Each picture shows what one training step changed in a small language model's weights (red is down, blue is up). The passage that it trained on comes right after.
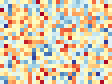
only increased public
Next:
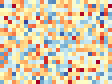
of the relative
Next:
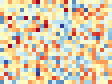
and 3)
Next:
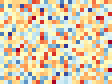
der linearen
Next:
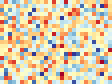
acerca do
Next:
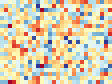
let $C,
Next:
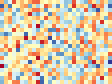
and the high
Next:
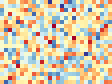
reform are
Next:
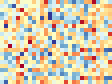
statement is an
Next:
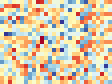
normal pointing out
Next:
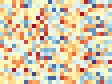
about the long time
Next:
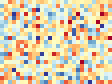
Assume that
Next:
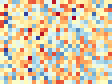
investigadores y
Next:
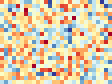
reflected in the
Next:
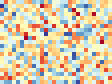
de captures
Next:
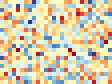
The above equation
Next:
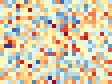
relevante es la
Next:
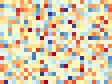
much of the
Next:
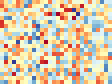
utilizare pe
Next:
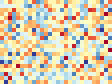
tube is
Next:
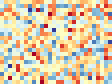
patients with type 1
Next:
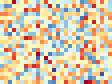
one and the
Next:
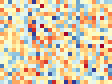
fato de ser
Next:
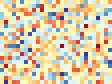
$\varphi$ is
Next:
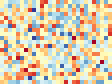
de Educação
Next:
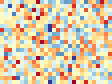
to be more
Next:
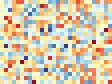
probability for
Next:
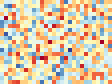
erkin va
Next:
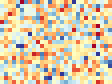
& $\langle
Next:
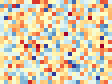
fish. This
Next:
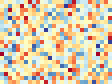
as soon as
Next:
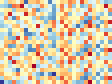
matrix that in general
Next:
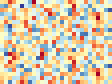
genuina de
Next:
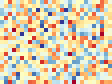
shall show that
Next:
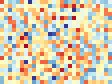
improving human
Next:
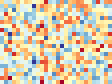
parts. In
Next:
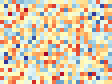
6 Step
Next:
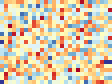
that $s$
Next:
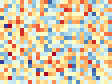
result, the model
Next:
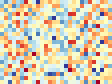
therefore follows that
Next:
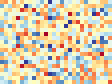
force for
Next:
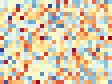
problem In most of
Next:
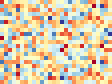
information about newer
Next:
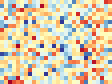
number of elements in
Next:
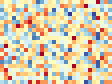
the recommender
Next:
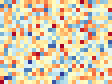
that the generator
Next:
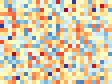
прав та
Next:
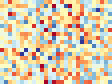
may knock
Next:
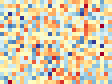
bilinear form
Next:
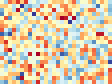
the motivic
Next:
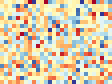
It can be
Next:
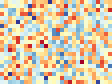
- Avoid
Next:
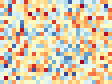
employed to
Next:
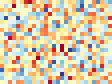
a harmonic
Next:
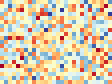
want to point
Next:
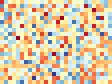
a deeper
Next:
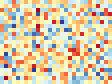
subjected to
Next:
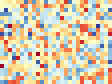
the next
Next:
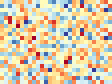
described in this
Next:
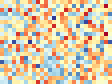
that fixes
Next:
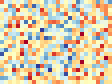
be constructed from
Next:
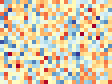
sixty years
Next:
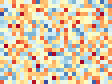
also supported by
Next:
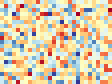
said to be
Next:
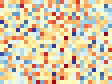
Make a
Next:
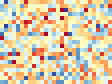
in idem
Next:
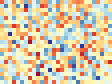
value, from the
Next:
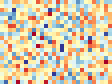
drop the
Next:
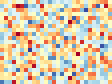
highest in
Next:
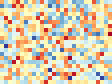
of digital technologies
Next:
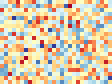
in both cases are
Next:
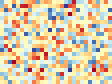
as follows. If
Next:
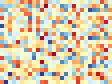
much different from
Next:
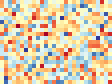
ke rumah
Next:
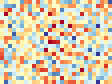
to the origin
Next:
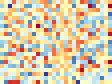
the family, which
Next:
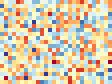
condition on the left
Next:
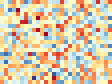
a base for
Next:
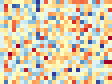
Let $X$
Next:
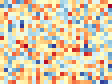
thus the complete
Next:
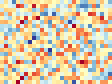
el que se
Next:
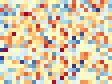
and reducing
